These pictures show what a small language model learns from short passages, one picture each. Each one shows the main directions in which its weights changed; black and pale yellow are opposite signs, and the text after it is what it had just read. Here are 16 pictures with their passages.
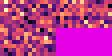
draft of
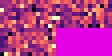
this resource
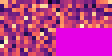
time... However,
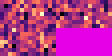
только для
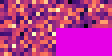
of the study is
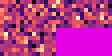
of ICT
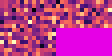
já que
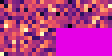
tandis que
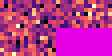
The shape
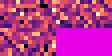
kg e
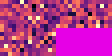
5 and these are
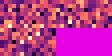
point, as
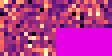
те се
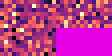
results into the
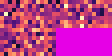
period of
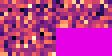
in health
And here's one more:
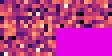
the memory of
